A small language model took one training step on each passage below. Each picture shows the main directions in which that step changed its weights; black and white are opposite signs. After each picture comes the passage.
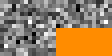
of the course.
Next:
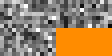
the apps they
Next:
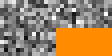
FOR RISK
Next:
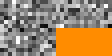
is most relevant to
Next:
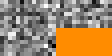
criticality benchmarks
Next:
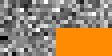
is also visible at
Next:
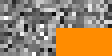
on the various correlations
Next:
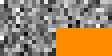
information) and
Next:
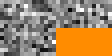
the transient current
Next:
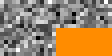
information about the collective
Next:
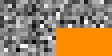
of NGC
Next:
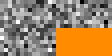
words over time.
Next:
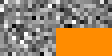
procedure resulted in
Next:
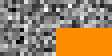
of durian
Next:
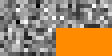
am dort
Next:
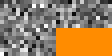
data points are sampled
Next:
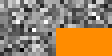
hardware is obtaining
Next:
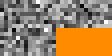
denotes the order of
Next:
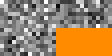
ranging from 0
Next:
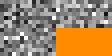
is to gather
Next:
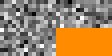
$a$ and
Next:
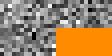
paper is an
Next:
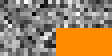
have the encouraging
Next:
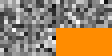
production and decay process
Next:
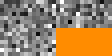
oxide accumulations
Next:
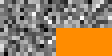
stars, and
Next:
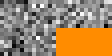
The simulation parameters are
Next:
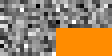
domain. ##
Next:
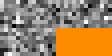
actions of mobile
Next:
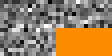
no association with
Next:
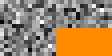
tools in higher
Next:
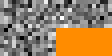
not substantially differ
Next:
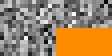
galaxies that reside
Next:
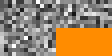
dot in the presence
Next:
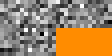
Since the computer precision
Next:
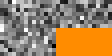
6. Data extracted
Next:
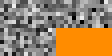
of facts and
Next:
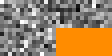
and secure and
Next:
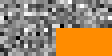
Identification of
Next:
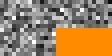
to find the source
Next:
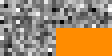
or action). The
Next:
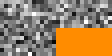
the failure front function
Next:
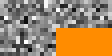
of magnesium
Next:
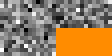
integrated design approach,
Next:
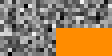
diameter of more than
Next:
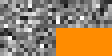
system, significantly
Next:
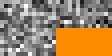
the ensembles
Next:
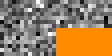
complete sample of 29
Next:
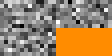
green development -
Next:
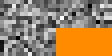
of the study,
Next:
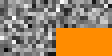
we still do not
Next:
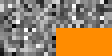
multiplication and
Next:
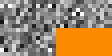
matrix elements are
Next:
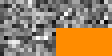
with the help of
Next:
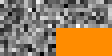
striking of which
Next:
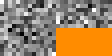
observation, mathematical
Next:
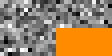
are converted into
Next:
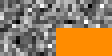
answer of the following
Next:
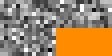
the threshold $\bm
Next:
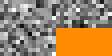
fire behaviour in
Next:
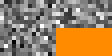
water bodies resulting in
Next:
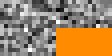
the elimination of
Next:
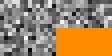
elevation is greater
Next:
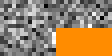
of Respondents
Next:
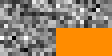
the EU to
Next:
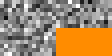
a quantum mechanical approach
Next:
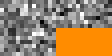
two squeeze
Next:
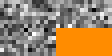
the use of
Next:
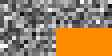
on data, the
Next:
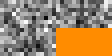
slightly deflected in
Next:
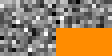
reliability indices of
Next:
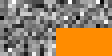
two virial
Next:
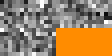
all the users.
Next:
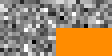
scheduling in
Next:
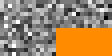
component in the
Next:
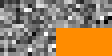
financial performance of
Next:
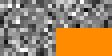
flavor hadrons and
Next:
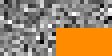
water uptake at maximum
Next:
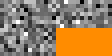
range 1-2
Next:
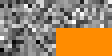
convergence properties have been
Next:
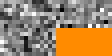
the ionized
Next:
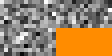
besides de
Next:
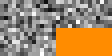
in describing the spectrum
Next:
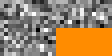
the curves associated to
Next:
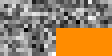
the matrix is based
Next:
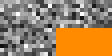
Analysis of cell structure
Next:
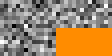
this for the
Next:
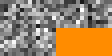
to be negligible if
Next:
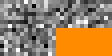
of digitized
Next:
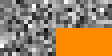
Hence, we
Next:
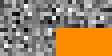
times at 1 m
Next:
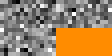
Our study's findings
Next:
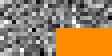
A grave is
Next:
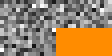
data materials The datasets
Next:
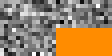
the hydrogen bond.
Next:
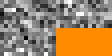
the market economy were
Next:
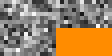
the broader transition towards
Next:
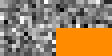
produced by the crystal
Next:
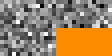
turbulence level in the
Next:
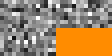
Ensure participants are
